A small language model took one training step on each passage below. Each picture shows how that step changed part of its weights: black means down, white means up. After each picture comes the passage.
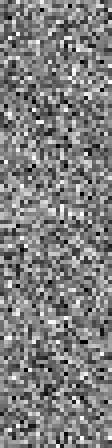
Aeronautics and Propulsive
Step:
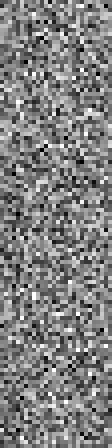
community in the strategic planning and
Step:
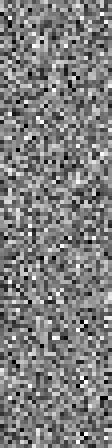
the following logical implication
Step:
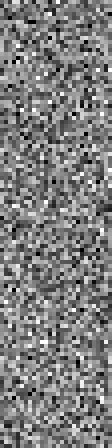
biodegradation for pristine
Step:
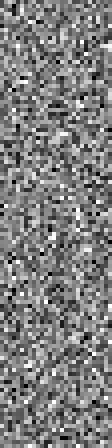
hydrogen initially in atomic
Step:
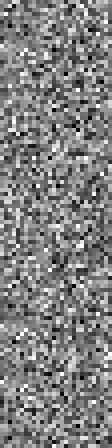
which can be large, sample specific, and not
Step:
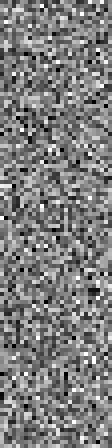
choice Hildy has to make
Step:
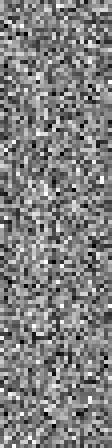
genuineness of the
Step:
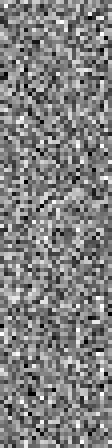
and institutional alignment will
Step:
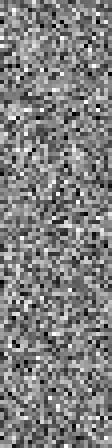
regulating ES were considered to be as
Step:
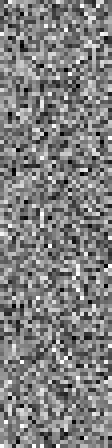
locked most strongly (high
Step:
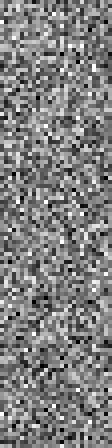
and Astronomy, University of
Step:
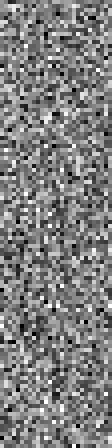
Their size, shape, and
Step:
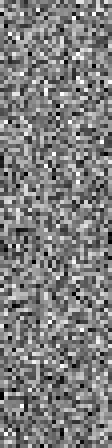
information shared), not subjective
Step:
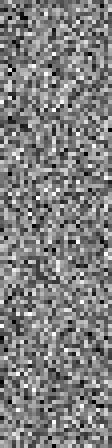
possibilities as states of the
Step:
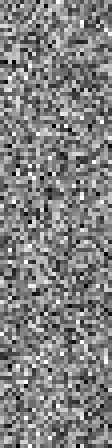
factors, and pathological states.
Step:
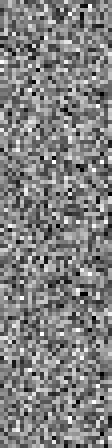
stop decoupling. In a
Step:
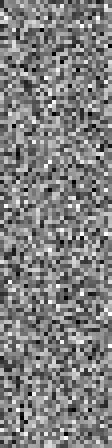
prove rigorously that these
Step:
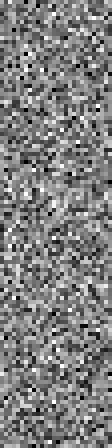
to be sound and complete, and
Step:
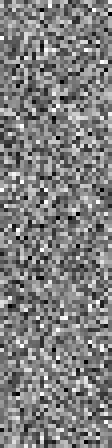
scramble cells were gated on
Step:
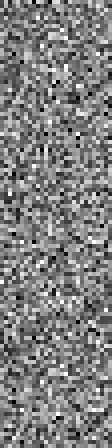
protecting nation and national
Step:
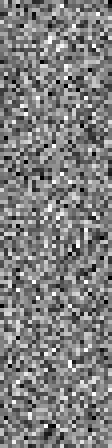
through the network, enabling the model
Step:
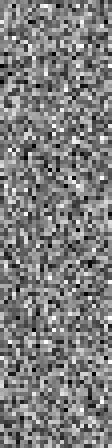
Trail 4 Trial-5
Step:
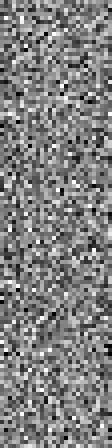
both the screenings and exhibition
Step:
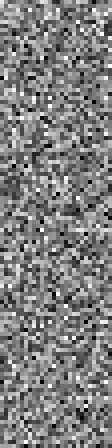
satisfied by the intersecting
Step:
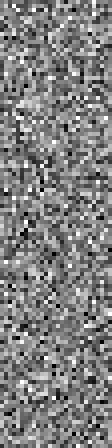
should we say hangs — a
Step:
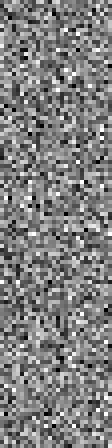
problem in the chaotic inflation
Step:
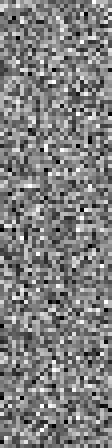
shift public perception and increase
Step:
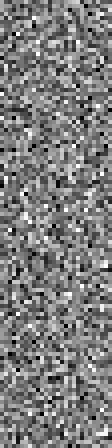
canonical coordinates does work for
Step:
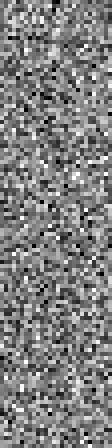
This finding is important since firms
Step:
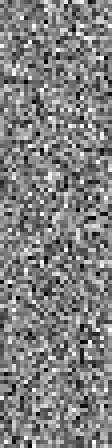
of interest The author have declared that
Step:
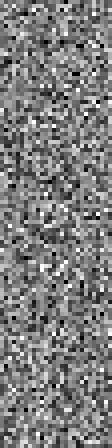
been reported (Wang *et
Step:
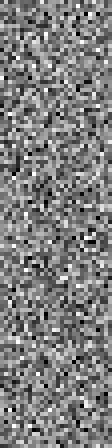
admits the decomposition
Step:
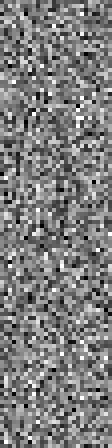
industry, with applications in
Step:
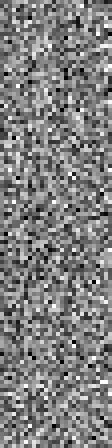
is identical for both scenarios
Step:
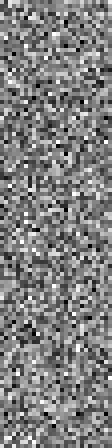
part of the maritime OT
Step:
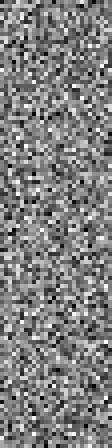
$t_0$ is the lightest
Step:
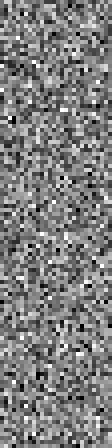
or Ringer's lactate solutions
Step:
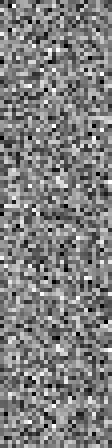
significantly contributes to the large
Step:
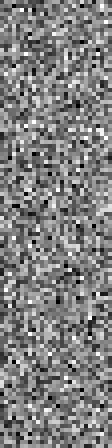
is convenient to begin with models
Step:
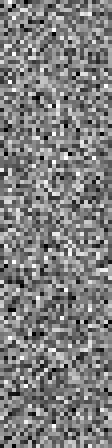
and the increasing of production.
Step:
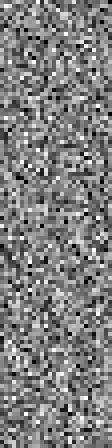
Supplementary data to this
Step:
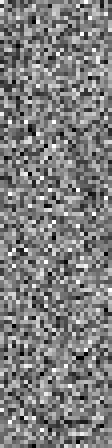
operations at the same time and in
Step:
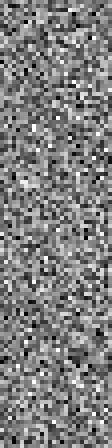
artificial consciousness.
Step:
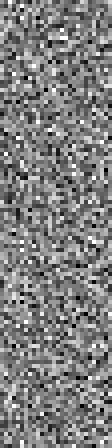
It is therefore necessary to
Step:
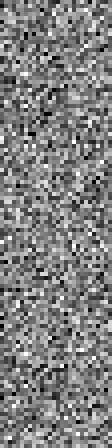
and if found high then warning will be
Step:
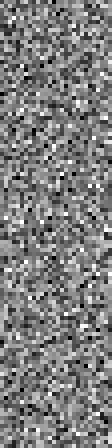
has a very large effect on the expected
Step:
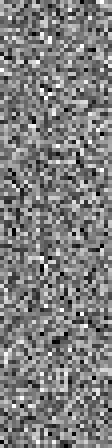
- cotton are common crop
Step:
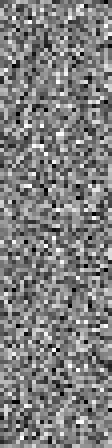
more identically zero beyond this point
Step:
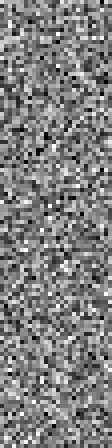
Sciences of the Czech
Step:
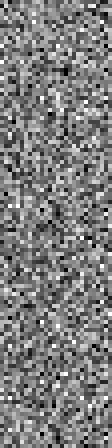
adversary are illustrated in
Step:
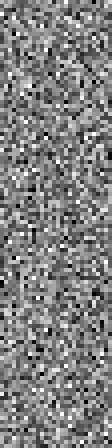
as latent variables and infer their
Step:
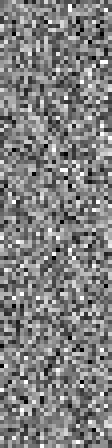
located beneath the plane. It
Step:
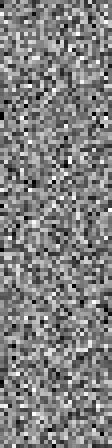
III as the initial conditions for the RG
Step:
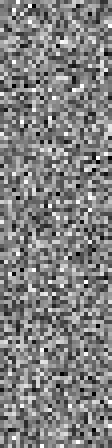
been flagged. {\it Charge
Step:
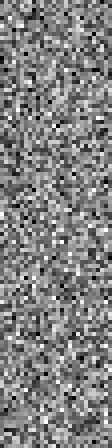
different sources, as for example the
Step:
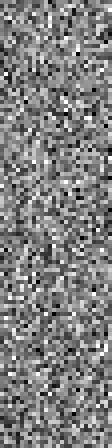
The pseudo-first order rate
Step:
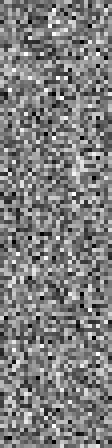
main aim of the paper is to implement
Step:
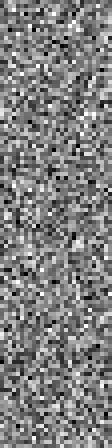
in turn, would imply that only
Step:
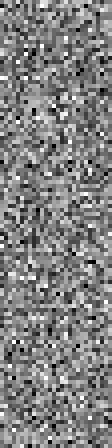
defined range, while a Gaussian distribution
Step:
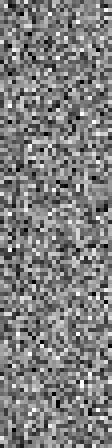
dissertation, this can enable the
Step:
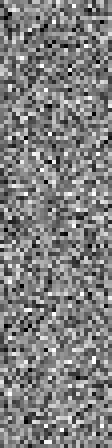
but because the extraction from the
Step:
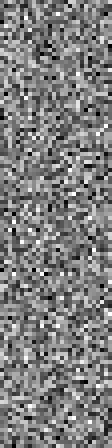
them: experiments are poorly
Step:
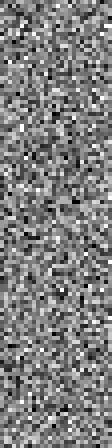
be a list of irreducible
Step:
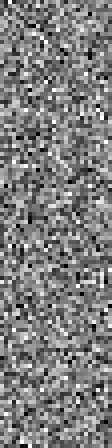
to [Botsch and Sorkine
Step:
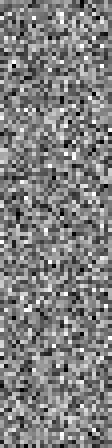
Ho* (Karachi:
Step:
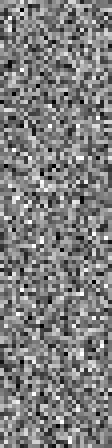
Table 1. OJS users in
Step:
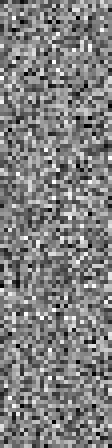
35$\as$ relative to
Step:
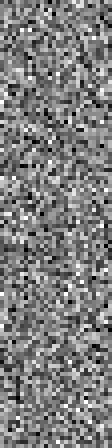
in general have low carrier density the
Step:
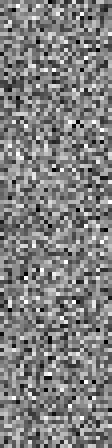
been adopted operationally by
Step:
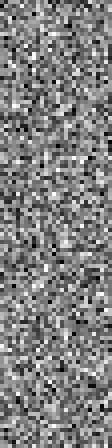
field. The function $S(\eta)$
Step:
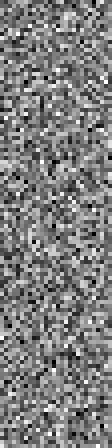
deduced from measurement of the effect
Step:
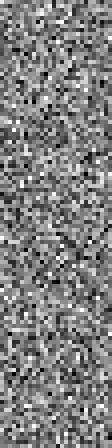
center $u^i$ will have a
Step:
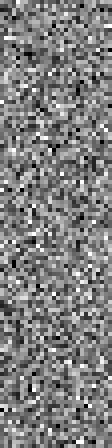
higher than 10 cm. Moreover,
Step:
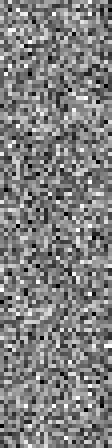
entire financial system in the
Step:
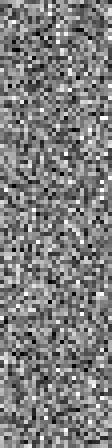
located at $z_c\sim
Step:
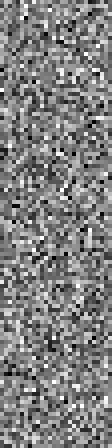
and a 10 times solar
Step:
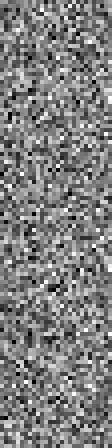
feature, the kernel function can be
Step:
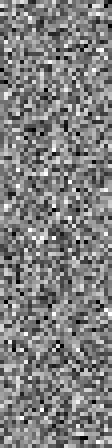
performance, they are marginally above average
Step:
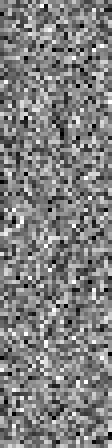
weeks, even though it only
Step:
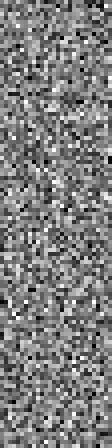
latter by the four-velocity
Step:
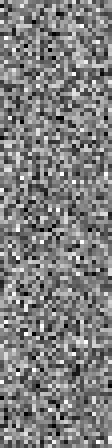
= 10$. The resulting data was used to
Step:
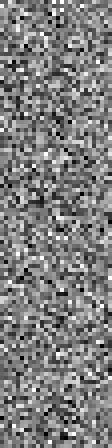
coefficients across different radiation
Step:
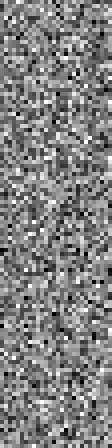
2.7 GHz, the surface current
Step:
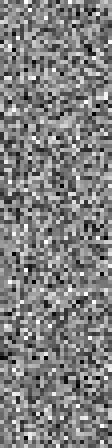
relation, the heat flow would persist
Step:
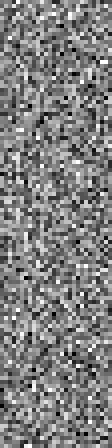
generated automatically. For
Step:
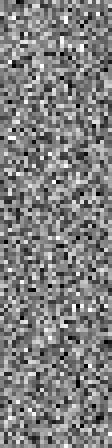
the original AMPT
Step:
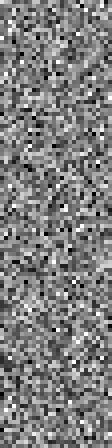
are able to infer which branch
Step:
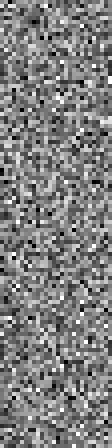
population, as for June
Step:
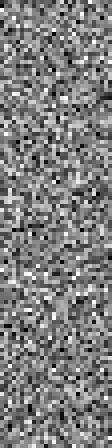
the presence of other bacteria in the
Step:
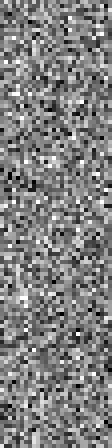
and notification. A few
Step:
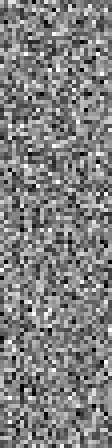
relating this to the behavior of the field
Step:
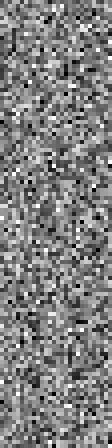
revealed that 40% of
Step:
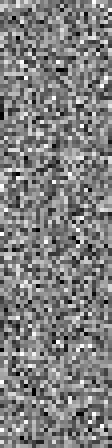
not perceive the future as an
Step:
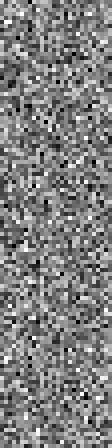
losing critical information.
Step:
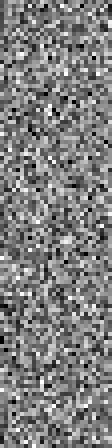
Defined as the ratio between the
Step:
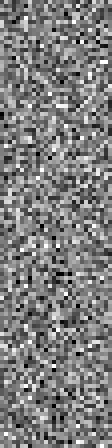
approximated using less global information, as
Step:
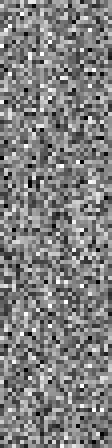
simulation results. a) The lifetime
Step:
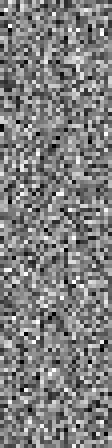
value in our comparison with experimental data,
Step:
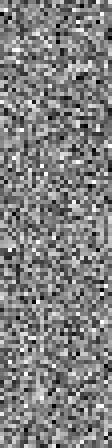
distributions. In the layer $18
